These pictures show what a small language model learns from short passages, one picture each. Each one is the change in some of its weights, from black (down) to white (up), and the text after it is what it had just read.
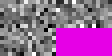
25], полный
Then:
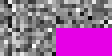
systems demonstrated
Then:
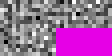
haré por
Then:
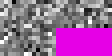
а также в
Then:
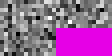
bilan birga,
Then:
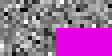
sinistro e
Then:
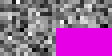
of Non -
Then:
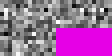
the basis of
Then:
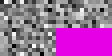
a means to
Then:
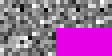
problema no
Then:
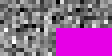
do innych
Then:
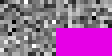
stand is proposed,
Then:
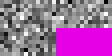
from 30 to
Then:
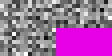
that the main
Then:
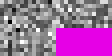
plans, with
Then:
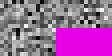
curves were
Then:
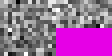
where it is
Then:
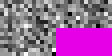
management in three
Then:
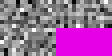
locally used in
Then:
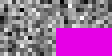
in equation
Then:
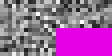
improve model
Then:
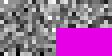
United Nations
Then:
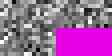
а также
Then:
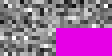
social y estudios
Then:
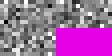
Methodology for
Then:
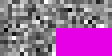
навчальної діяльності.
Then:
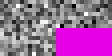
com cultura,
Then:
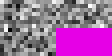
% tape
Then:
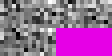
materials) or
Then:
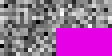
such a way and
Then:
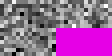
for exploring
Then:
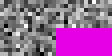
with regular
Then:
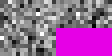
и мирового
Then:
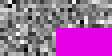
is applied to
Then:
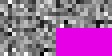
practices to their
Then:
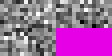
recipient through
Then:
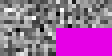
decoder are
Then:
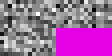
method based on the
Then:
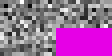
bearers are
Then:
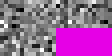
local minimum
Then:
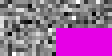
indicam que o
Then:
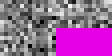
existing studies differ
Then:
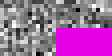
gap will
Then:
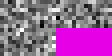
Вместе с
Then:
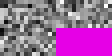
y a los
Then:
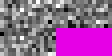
qilish, bola
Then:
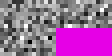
which were resulted
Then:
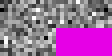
the moment,
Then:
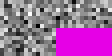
option P'
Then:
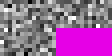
are turned
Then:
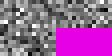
race, or
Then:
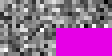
countries [1,
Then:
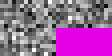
purchasing their
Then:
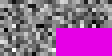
Practice *
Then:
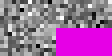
services and participation
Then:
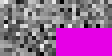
It is clear
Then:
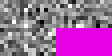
movement. The
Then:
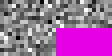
(in years)
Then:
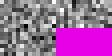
each row
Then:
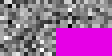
to teacher
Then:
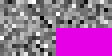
з відродження
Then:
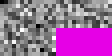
transcrições de
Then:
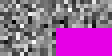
modelo de
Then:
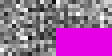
speciale, cu
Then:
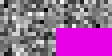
in the field of
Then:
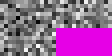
in Law,
